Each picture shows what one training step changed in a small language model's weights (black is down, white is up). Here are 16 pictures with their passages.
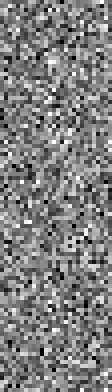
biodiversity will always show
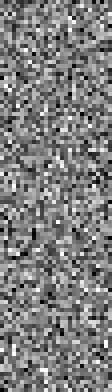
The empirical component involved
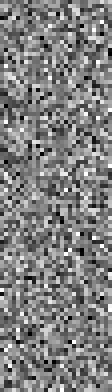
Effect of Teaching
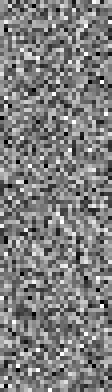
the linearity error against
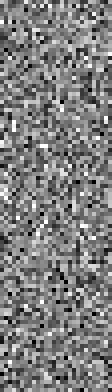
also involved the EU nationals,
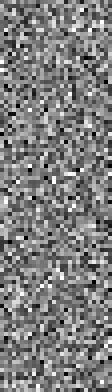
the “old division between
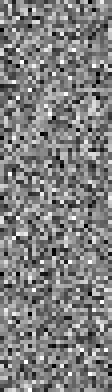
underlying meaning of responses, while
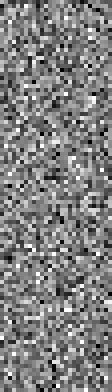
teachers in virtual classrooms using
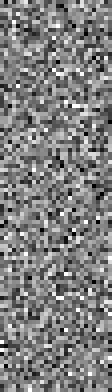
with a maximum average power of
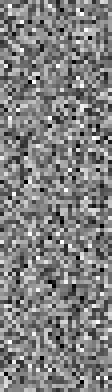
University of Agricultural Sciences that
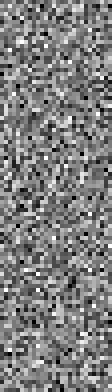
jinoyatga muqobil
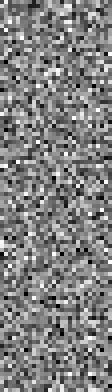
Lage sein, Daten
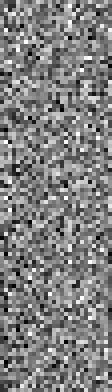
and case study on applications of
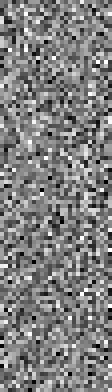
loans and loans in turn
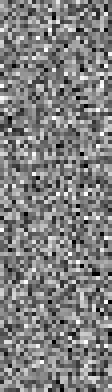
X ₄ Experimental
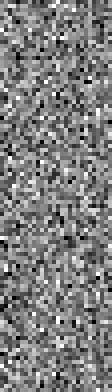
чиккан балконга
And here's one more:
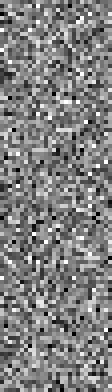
замедлении реакции,
